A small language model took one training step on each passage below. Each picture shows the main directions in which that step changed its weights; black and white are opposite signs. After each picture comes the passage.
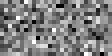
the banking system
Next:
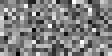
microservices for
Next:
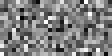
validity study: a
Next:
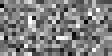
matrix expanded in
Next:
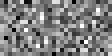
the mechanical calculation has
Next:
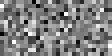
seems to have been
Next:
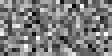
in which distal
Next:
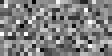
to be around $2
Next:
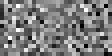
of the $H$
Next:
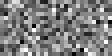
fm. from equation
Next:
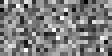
in the context of the
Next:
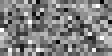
number of leaf
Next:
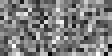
DHF energy density
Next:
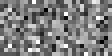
nonthermal radiation
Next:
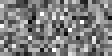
gives the correct value of
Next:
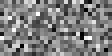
rural areas due to
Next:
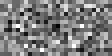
observe false
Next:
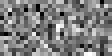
perform graph topology
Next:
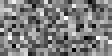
image is magnified as
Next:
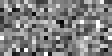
Performance: A
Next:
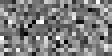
explorer mission
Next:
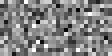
a federated
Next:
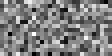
which the local f
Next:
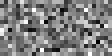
$\vec s$ we
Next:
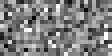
scenario based on the
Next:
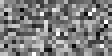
I will explain how
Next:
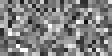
the MFM image
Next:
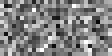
of crusted
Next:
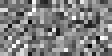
the coordinates and
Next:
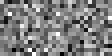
took effort towards
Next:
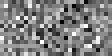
of xanthine
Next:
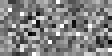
file. The
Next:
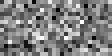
to depth ratio of
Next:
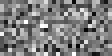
limits: memory:
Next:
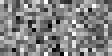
Sadie and
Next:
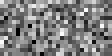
also selected only those
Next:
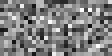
a convenient way for
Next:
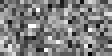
covariance and correlation
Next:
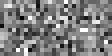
requirement of the
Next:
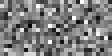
the ordinary
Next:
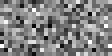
enlarges the
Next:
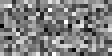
interpretation of data and
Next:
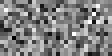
capture a broader
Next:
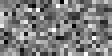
have been carried out in
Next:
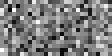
etanol y
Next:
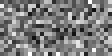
graft, Full
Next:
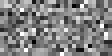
transforms at its
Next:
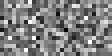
of Computation*,
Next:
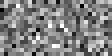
in facilitating
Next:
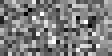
Assessment of
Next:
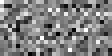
negatives. We
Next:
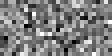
As roles and
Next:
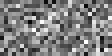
compared to driver
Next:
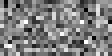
as the reported values,
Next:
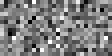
to the SM
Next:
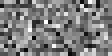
compare the current
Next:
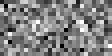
expected from the compressed
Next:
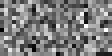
participate Not
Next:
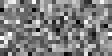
be isotropic in
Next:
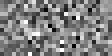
at it from different
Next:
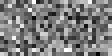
but that cannot withstand
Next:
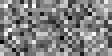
investments underway
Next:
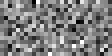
the same as that for
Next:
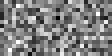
of simplicity and
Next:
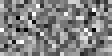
high equatorial
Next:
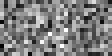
of reducing the
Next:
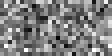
introducing the concept of
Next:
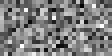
Table 8 shows value selection
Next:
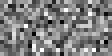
guez \&
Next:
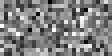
experience high levels of
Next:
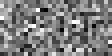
just the curl of
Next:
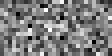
cancer cells into
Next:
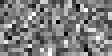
with rate p_c
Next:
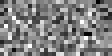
loan defaults
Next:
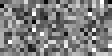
rate biogeography
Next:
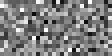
to two directed
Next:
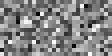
frequently associated with
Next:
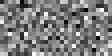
✓ Chronic and
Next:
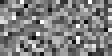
to serious
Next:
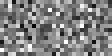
over predecessor experiments
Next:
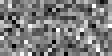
\node [right =
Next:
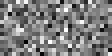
graph symmetries in the
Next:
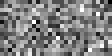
The apparatus
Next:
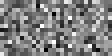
skin temperature of the
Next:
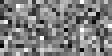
one of the partial
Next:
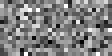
valid and reliable,
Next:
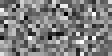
compression strength,
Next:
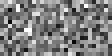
technology and the internet
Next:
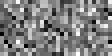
be easily adapted
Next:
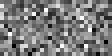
show that genetic
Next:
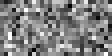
a real environment consisting
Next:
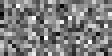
class of Information functions
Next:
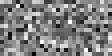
constant (see Sec.
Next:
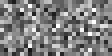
strong jets to
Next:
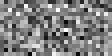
above and once below
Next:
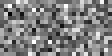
lead to collective
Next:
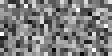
in groundwater table
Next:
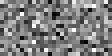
it did not secure
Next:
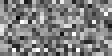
the conductivity of
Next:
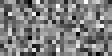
flow: each device
